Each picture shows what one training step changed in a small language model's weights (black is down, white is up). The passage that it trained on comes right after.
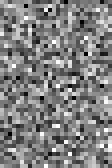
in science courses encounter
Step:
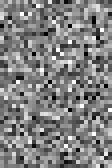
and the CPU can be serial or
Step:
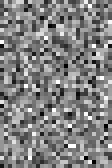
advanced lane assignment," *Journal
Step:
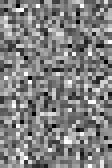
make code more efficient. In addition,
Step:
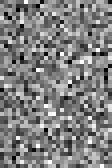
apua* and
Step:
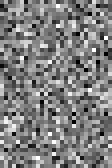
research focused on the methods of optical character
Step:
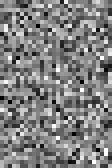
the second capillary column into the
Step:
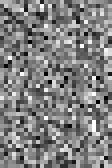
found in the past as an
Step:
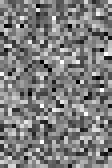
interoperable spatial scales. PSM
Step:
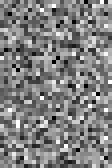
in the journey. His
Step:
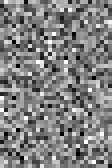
a smart cities context, but also in
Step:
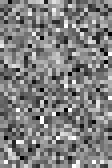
tribal community; though the drug
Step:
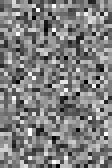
coping: the Indian experience"
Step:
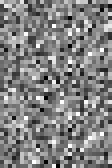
size, tolerance, and
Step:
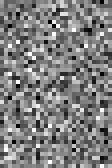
intellectual operations. The main idea of
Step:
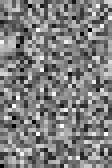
own individual perspectives. To address this
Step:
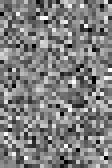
acoustic stimulation of the
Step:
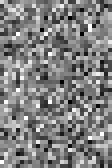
control group. Descriptive statistics,
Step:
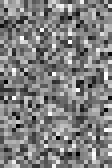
to the development of psychology as a
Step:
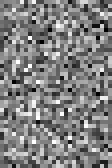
Motor Imagery Based Brain
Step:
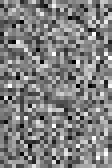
are often allocated on a per
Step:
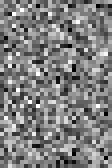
suppression of the reserve
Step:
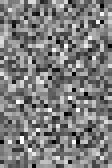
Scenario 2 Figure 5:
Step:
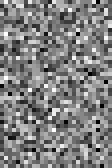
the point \mathcal{O} at
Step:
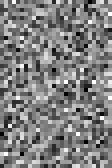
reveal implausible paths or
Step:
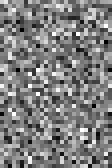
in the police force in European countries
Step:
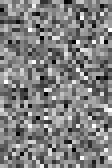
29% in the moderate group and only
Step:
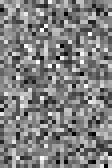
than the traditional marker. The materials
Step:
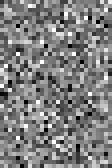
and engineering. **Physics
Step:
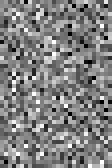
Discovery Tools,
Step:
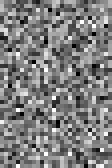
even with such promises, there are
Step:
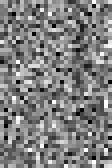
mental health professional or graduate psychology
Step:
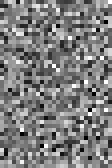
the number of citations has become
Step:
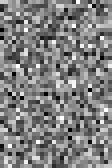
or intermediate category when scored using the
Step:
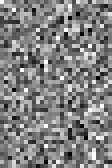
characteristics, such as porosity,
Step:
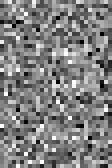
were predicted by developing micro level model.
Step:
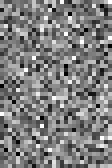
corresponding percentages. VOSviewer
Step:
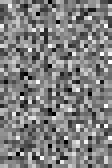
foods to develop better production and marketing
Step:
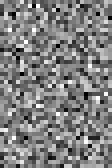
were completely removed. Sintering of
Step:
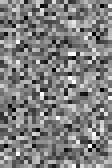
basis for research work or for the
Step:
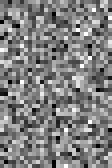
research is as follows : H1:
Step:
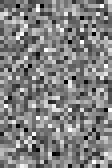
Christmas cow'.
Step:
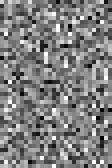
conductive copper mesh on both
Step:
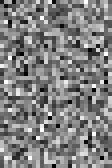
consequently in the flue gas -
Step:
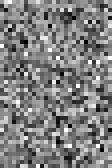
an approach: (i) the
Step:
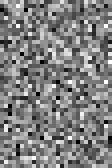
more accessible for everyone, especially those
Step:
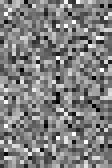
tool is 0.90. Study
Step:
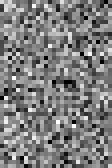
changes of the ratio between the 1580
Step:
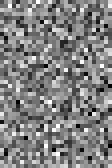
the cubic spinel exhibited a
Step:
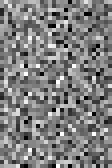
INTERSECT POINTS DEM
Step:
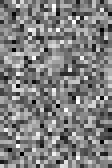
warping displacements also shown
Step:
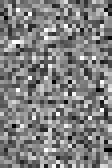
Ferraz-Amaro et
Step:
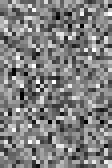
this framework as given by the illustration
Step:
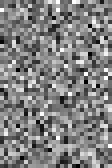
the immature brain to the damaging
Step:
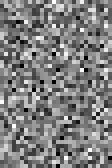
on the Economic Growth:
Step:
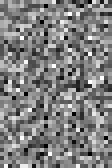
leadership, team work and creativity skills
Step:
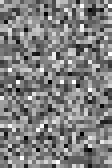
and Van Acker,
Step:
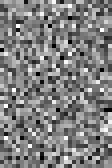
and resource limits. The second chapter
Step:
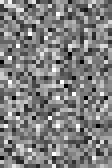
major challenge with the high penetration
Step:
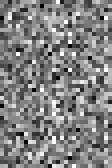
and release them gently on the
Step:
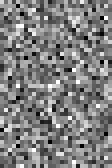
survey whose goal is to estimate the residual
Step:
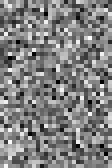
made in stage B4 when $r
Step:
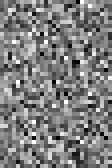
India: A Gender Transformative Evaluation
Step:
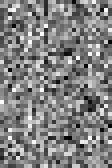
interests. Social aspects of the online classroom
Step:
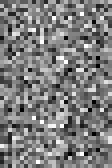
funding from the European Union's Horizon
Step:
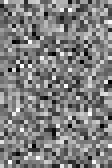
a school that is speaking the
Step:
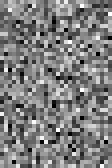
increases with a greater degree of
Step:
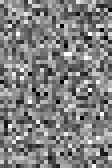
experimental data. It is worth
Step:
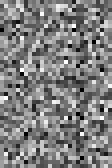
of financial support and strengthening the sustainable development
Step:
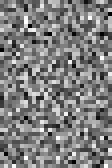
High SAAG patients 96%
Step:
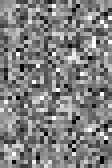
as well as in other types of
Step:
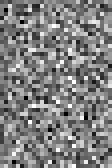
Kupika**, University of
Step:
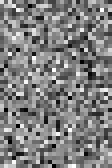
three major attraction seeking
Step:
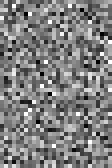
coefficients (36) simplifies to
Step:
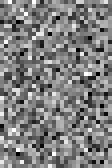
were observed to be low in developed nations
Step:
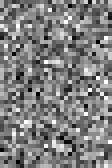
about 44 percent. The leading firm in
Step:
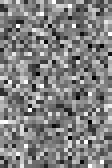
and adequate in most colleges,
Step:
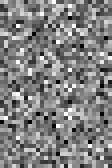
and social sciences, especially in relation
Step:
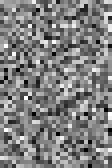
Filters," *Proceedings
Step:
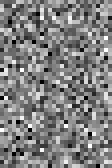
originates from the Technology Acceptance
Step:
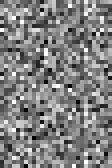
leg. M. P.
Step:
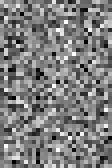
impact of free trade agreements on FDI
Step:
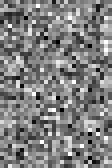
of energy in an asymmetrically
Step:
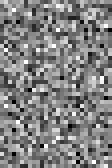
in progressive systemic sclerosis,
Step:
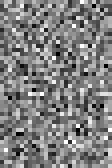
voice seems to have a periodic
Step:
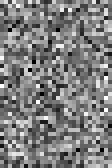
the European Commission. Overall, the scientific
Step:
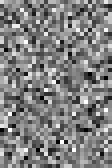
failure management, with variations in chloride
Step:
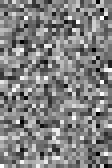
displacement as the vector sum of node displacement
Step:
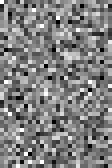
is explained by the greater dispersion of
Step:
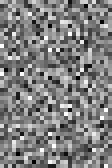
B) socio-economic geographical
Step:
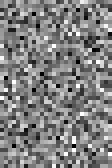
& particulate matter emissions) X
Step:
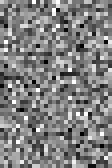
can be influenced by polymers,
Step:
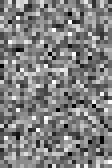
and 3 respectively. Degradation
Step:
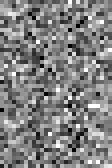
sp. Of these, all of them
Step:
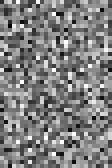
protected. - e. Display
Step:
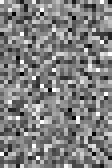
Linus 3 times per year
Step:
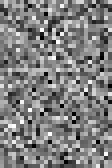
lattice and the value of
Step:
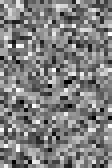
of the protocol is verified using the
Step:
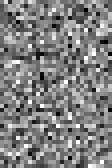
introduce new forms of creative communication, and
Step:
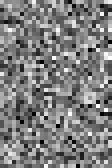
percent of all transportation fuel in the
